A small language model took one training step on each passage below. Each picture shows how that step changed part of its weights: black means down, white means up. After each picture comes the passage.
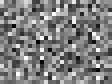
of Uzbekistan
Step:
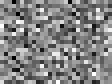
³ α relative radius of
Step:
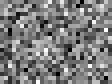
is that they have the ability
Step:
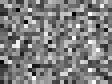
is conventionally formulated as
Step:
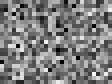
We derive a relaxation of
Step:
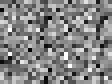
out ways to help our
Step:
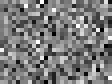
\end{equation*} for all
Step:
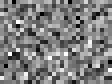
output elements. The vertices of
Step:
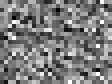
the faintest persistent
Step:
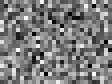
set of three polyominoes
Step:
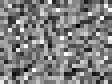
that $P$ is the
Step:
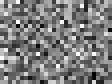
of the infinite series for the
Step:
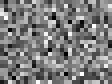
will be put mostly on
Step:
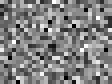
\node [blue] at
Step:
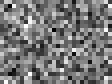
the scaled-rotated
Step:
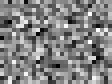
It is, however, interesting
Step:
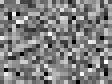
luminosity $L$
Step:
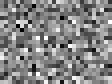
the distribution of all our sample
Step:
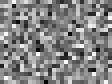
praise, compliment and
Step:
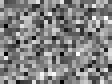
physics model was chosen as
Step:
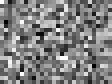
considering Theorem 6 then we
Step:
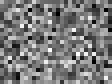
for studies following the project’s
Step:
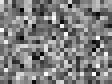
series of pitchfork
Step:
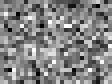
project is a vast subject
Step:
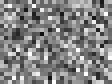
7 am** Breakfast
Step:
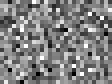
where $\xi$ is a
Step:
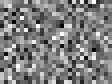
completely symmetric and strongly
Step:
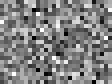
denote a regular n -gon
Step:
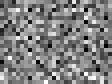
we add an additional communication term to
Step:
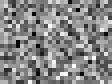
is a ventral defect
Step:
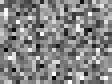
distance is scanned to both
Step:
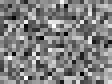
small perturbations are also shown to
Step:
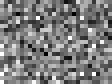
of addictive behavior of
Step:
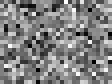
the vortex phase diagram.
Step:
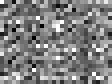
dependence of the magnetic field value
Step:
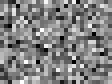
an example where this is done for
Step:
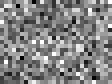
Natural associativity and
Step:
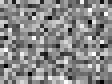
temperature using the most stable,
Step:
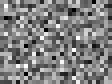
by an adult with hearing
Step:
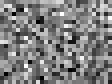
cope and communicate in
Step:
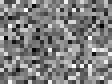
be generic in five other
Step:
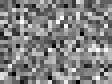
the success probability as a function
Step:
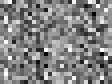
vacuum input and smaller
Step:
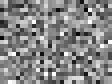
repeated every year,
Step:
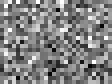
seen to have decreased, as
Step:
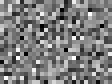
of independent variables in this study,
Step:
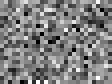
For example, ${\bf a}
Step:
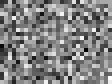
to induce interfacial
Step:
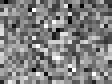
cases of organ transplants like
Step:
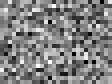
the sup norm) which
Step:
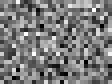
calculus often stems from
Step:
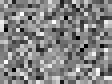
at room temperature and high temperature
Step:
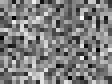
work thus representing approximately
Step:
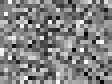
to predict the adaptive
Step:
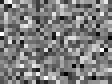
with what has emerged.
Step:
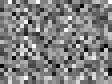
me to participate to achieve
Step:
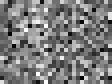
They further showed that conditions of
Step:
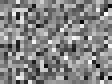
a complement isomorphic to
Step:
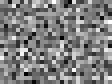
the most widely used techniques
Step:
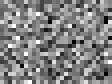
was the preferred tool
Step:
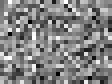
to $X$, we have
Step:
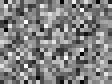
in multi-way clustering and
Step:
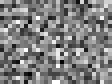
instead of only impose the
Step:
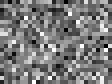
Eviews 13.0 The
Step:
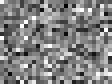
could be chosen in applying
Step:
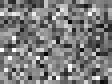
any x,t map to a
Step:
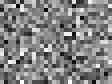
women did make an individual
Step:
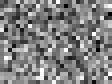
at the interface are shown. The
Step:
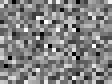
of our planetary
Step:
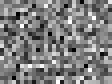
is the wide population in these
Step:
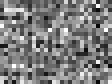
parameters to disrupt their
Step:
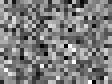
duration ($T_f$)
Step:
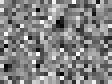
paragraph and moved the information
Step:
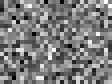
the interviewee stated that
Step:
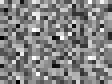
development of the mammary
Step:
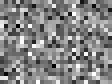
the effect of the environment temperature on
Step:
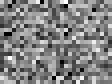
study aimed to evaluate the
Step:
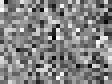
: **M**ethodology
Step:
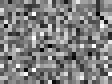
$\phi$. The equation of motion
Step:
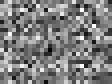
and so on. Also,
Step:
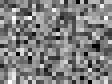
the obvious projection.
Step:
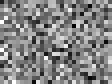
the CHIME
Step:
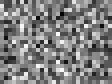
8. Conclusion In this
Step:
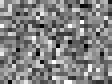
of the following chapters,
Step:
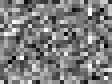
$q\geq m$. We
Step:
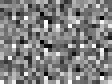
4 orders of magnitude
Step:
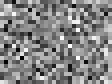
a broad range of applications
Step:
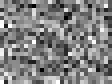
low halo masses, where
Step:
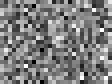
in the PM. The
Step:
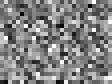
new investments primarily
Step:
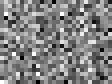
and shows the process of forward
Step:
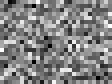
defect condensation
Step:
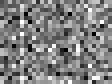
On the other hand the complete loss
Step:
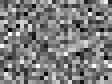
the operator $L_2$
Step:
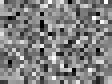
exoplanet structures is lower
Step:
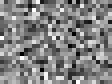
free energy $F$ of the
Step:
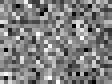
the University of Nova
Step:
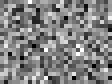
and workshop facilities,
